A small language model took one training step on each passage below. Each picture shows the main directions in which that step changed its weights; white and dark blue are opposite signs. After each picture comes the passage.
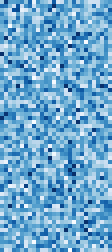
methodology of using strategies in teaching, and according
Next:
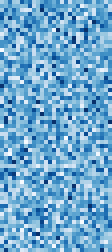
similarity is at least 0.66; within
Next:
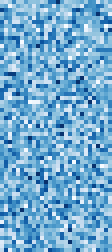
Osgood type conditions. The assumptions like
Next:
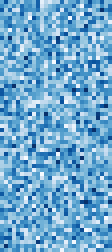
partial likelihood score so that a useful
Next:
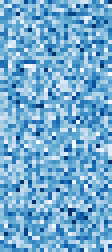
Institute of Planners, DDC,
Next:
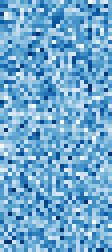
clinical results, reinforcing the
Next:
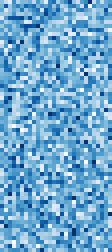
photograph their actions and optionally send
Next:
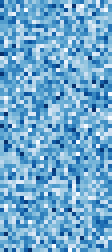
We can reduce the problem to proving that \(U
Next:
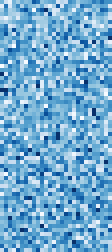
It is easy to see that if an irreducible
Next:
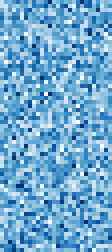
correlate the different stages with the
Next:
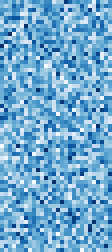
Trzesniewski, and
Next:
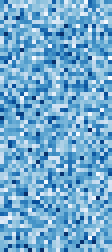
respect to $t$ we obtain \[
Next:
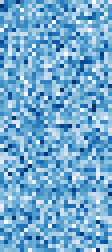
treatment seems to indicate the following result:\\
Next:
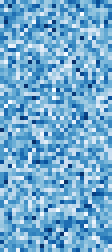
Journal of the American Mathematical
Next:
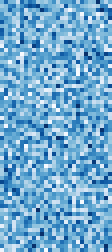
each of $X$ and $Y$ is a
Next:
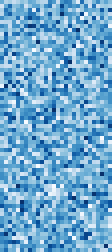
collection of spatial and non-spatial data
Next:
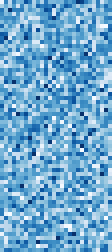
that their rights as affected parties will be
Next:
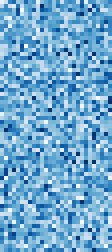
higher values. However, it is to be noted
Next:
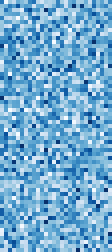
or $4$. We label the path
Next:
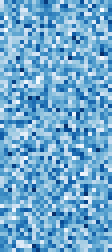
highlight inconsistent results (Table 3 and
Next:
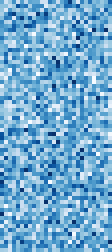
\end{remark} The following result is well known
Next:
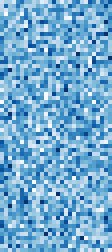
R_i(u)\equiv 0$) and any
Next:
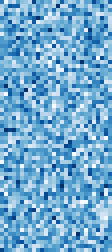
a system, or being in the process of
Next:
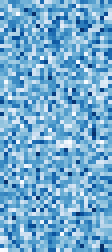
morbidity and mortality at
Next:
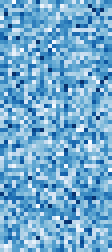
resolved completely in the next few years.
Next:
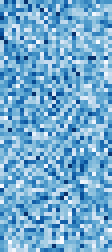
can look at the $n$-th
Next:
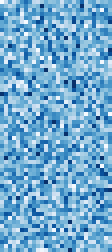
different dimensions within a space. The mathematical
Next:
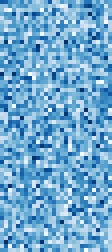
not aware of other potential conflicts.
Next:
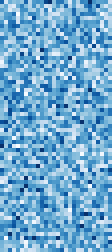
are the same for all $a\in A$,
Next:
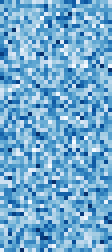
effect enjoyed by the mild solutions
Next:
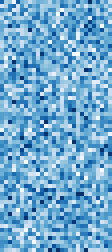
observation of linguistic phenomena
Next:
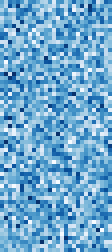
Y'$ and $\ff$ are independent. We first
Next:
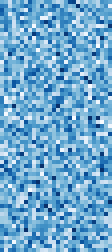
cause of deaths were determined as
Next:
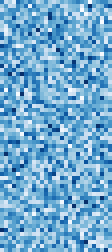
basic de Rham cohomology vanishes,
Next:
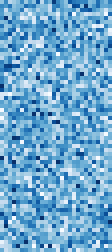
that both rational and Fano manifolds are
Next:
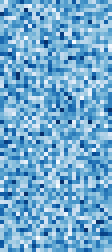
and a result of Yamamura, which
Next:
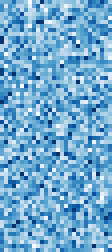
Plan Lead Beneficiary EURE
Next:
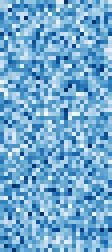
0.55 to 0.61, representing a
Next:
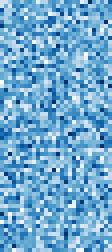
\, d\theta \right\} } \right]
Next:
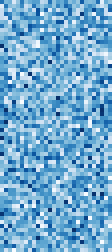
temples, but such efforts frequently
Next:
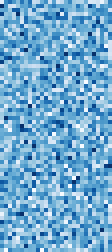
methods, technique). Learning theory is a field
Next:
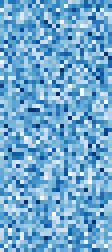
yields a module trace. This proofs also
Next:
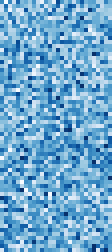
the reign of Nicholas II,
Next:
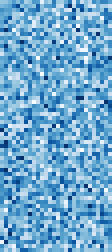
curvature are sufficient to obtain fast convergence rates
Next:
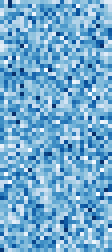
farmers⁴ Variable Yes No
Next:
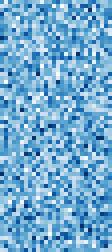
knot $K$, choose a Seifert
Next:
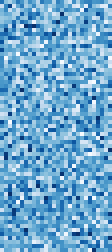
of the PDDs for all four
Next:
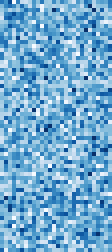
successfully used for finding generators of some
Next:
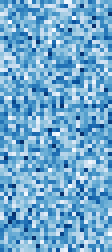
DmPub, and CcPub
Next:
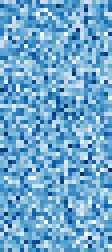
remains negative in most cases. This is because labor
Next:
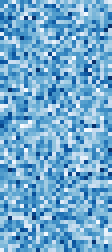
test case in one dimension.} We suppose that we
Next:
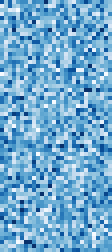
food market. North east states of
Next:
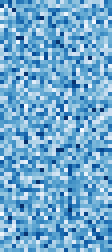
\eqref{eq:omegatilde_c}) only
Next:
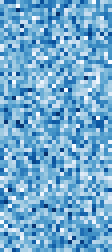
the contemporary system to incorporate
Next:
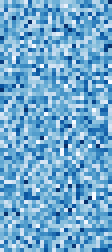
$Fr(U)$ is compact.
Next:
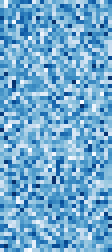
insecticide-treated nets
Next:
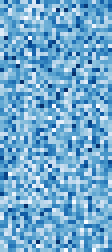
the Sun, %and the field of
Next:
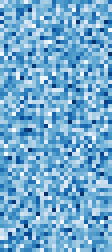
$C(\beta)$ is the mapping cone,
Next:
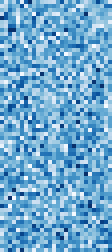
lion optimization algorithm for the team OP
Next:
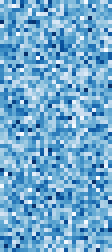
bundle $E$ trivializes on a principal
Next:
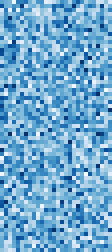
let us identify $h = (h_0,
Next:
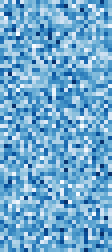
the chest. There are a number of
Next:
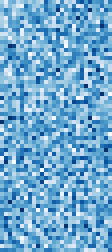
best employee abilities is a form of concern
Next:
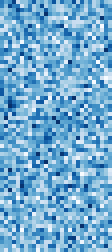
$\Gamma$ transversely. Let $w$
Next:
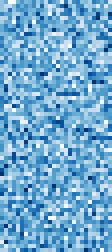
$I(P)$. The inverse of $\zeta$
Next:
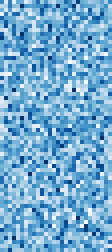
other scholarly entities like journals
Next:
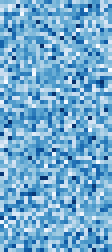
previous birationality statement, our proof of
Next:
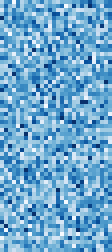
$[n]^{d\prime}$ with a layer
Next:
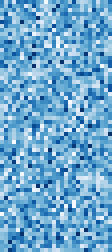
a similar condition for embeddings into the spaces
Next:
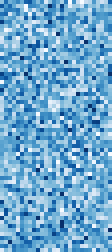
head trauma, and showed the
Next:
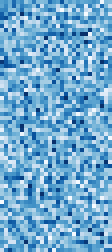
of Theorem \ref{teowhit}}
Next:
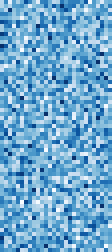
$\mathrm L$ the set $R{[
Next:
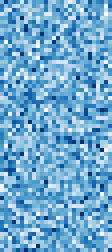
where two geodesics through $P$ meet
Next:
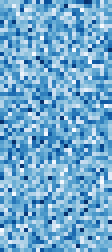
guarantee that the obtained bounds are the
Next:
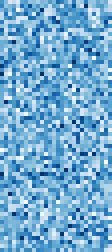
which is free from Oxygen. The pressure and
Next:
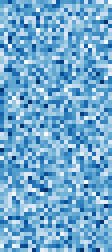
$V=V_1\otimes \cdots
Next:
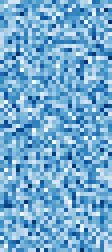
addition of *p*-IBDA solution,
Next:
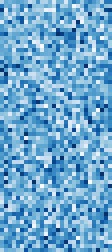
k}$). The trend is included due to the
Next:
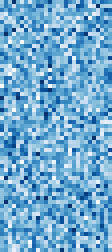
variants per mouse. We further reduced the
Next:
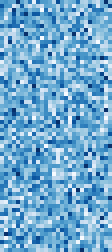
but not necessarily augmented. Thus we
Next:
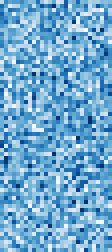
towards artificial intelligence.
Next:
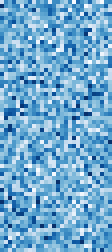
to provide more energy-saving and long
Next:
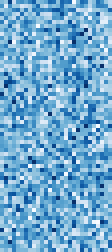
read with an ammeter reading directly up to
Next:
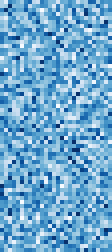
knowledge about reproductive health, yet they
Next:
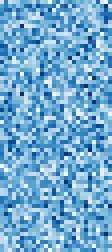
by the Hessian of $\psi$, that
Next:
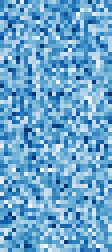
holomorphic $\Z$-graded vertex operator
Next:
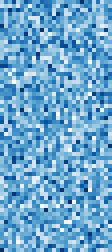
that the final strain level attained by the
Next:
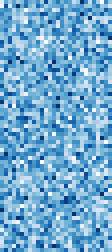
1.$$ For any order $k \geq 2$,
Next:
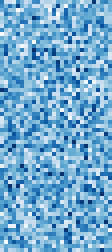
the distribution of eigenvalues, especially in the limit of
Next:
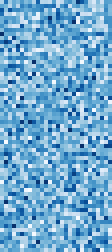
to a certain extent, depending on their
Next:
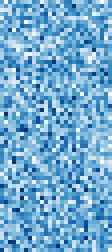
are focused on what they intend to
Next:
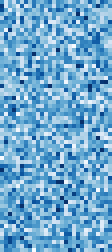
are using lemma 2 for the description of the operators
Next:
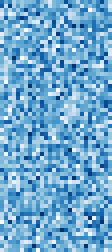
versus time. Movies are provided in
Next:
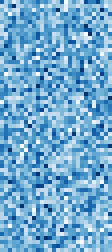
country's economy. Figure 3.
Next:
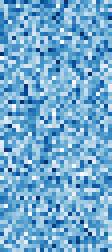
effect: the EU model is more adaptable to global
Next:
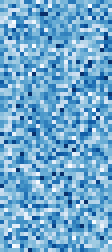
characterizes its asymptotic properties, possibly in
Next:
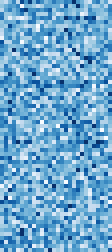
they influence the evolution of innovation from
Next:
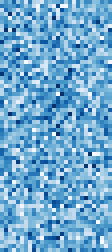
the correlation between grammar and logic is
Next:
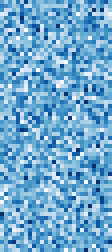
transplanted on the same day, one with
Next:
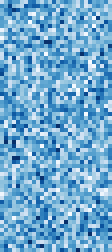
taken by the family of Joaquim and
